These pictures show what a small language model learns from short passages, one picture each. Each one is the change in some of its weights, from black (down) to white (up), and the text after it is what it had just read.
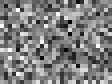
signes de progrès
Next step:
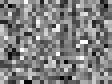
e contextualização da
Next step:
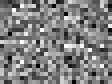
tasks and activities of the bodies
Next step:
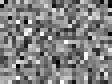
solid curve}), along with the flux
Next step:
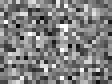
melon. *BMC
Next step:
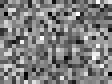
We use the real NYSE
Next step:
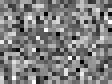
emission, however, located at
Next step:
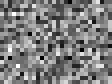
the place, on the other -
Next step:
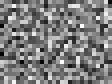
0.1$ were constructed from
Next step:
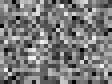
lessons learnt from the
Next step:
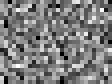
gobernanza ambiental
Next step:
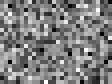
vesicles that can interact
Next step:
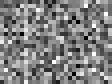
assintomáticas a
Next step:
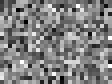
saddle points. The
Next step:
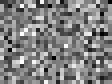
hydrolase activity May
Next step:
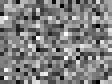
at focus ($\omega_0$)
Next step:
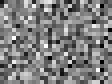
to a sharp drop in
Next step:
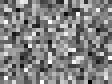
We also identified three CSM
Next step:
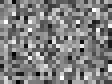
have shown that the matrix and
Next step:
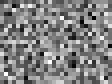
accuracy of the graph among responses
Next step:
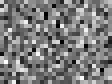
tomonidan adabiyotlar
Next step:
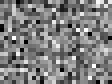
than 75 % of RIs
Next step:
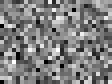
higher than for other algorithms, both
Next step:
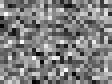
therapy must be used
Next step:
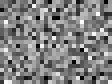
that the hard particles have a mean
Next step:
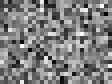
games and public executions.
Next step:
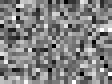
to which we applied FIN is
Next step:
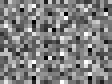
ABSTRACT This paper
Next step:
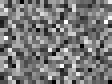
Ayurved University,
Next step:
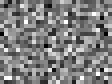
e como intervir nessas
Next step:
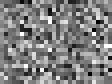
$\chi_p$ shows peak
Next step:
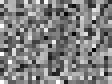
care se află de
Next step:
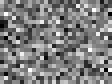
scanning tunneling
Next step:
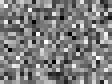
so‘zlarga almashtirish
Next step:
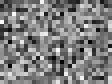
for deposition, exposure and
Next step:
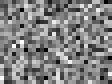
a difference arises, the phase
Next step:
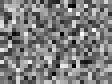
шаг важен,
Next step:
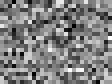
there is an additional system of
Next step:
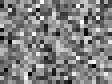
additive white Gaussian noise
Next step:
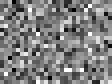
Let the vertices of the current
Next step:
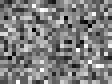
the shared SRQs
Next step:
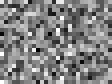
se transformar em uma ampla
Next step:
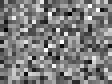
retrieval task. Our
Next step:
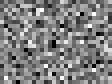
interdisciplinary improvement of the
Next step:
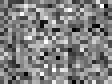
of applying DBRNet in
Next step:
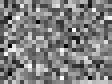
Kariev Gayrat
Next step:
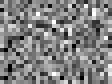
Enhancing Technologies}
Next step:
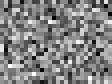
help of these software tools, it
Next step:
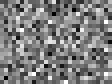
2008). Additionally, the center provides
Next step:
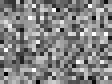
that the CDM technique alone
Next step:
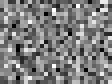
reported that undesired soft
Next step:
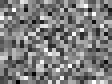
les modes d'utilisation
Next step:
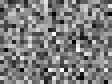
Concept Activation Vectors
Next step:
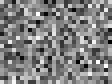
proposing high-fidelity
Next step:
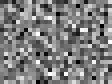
possibility to simulate the movement
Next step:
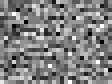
C is capacitance, d
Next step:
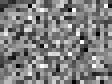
the right to appoint the
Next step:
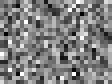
falta de segurança e
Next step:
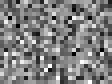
approximants, containing 3 and 6
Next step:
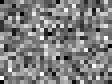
player is best suitable for this
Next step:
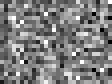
F. O. – Doctor of
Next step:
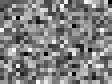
the charged kaon rate
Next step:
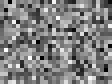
and from $\mu\to
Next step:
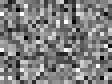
Partes; (e)
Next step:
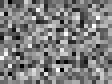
to treat the surface in a concentration
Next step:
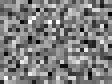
suppressed. However, the system
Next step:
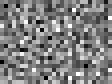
de agua por medio de
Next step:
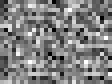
LSTM-VAE yields
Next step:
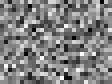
lifelong learning techniques and
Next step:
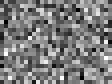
device. At the same
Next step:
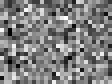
Baltic Sea , and
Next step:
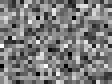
showed that the significance level is
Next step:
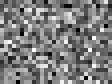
input acceleration at the base
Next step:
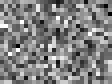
we can neglect the higher order
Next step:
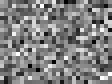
from tidal torquing.
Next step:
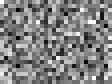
additional experiments.% } }
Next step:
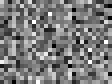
pilaf; the majority of
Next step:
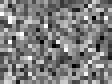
the left picture with significant
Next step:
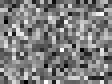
updated version is pushed
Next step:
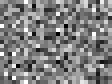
y el que es superado por
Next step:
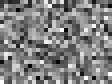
frequency-amplitude region,
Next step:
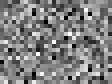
resonance frequency. For photonic
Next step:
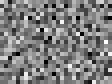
va o‘zbek tilidagi
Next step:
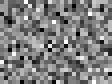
bu durum kadın
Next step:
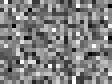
was prepared and subjected to evaluation
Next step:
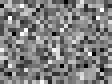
implemented, which results in a small
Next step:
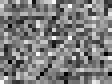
grafik belgilarni
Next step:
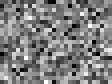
the model but still fall short of
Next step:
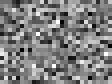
each lead is fully polarized,
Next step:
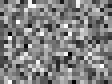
were obtained with the MOST
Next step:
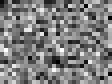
in the direction opposite to the
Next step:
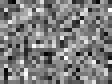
& educate the patient \
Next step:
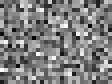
emissions emerge. Table
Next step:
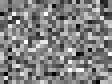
a method of unfair
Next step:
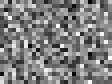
kecil seperti
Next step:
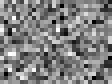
en sílaba final
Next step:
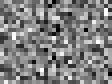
phase transition; {\sl in the
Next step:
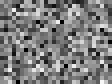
barriers toward participation in
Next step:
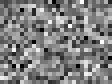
formation. The thin disk then
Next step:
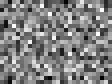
pitfall, which may
